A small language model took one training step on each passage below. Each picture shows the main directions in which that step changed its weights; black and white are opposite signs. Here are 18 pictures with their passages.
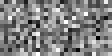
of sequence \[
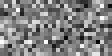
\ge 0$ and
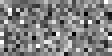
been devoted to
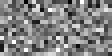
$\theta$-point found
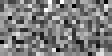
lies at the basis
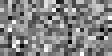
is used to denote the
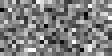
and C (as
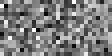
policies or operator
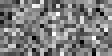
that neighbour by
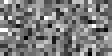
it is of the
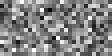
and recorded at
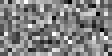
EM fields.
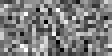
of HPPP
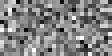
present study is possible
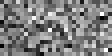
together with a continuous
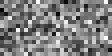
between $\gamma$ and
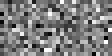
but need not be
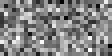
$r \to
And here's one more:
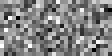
from the one on
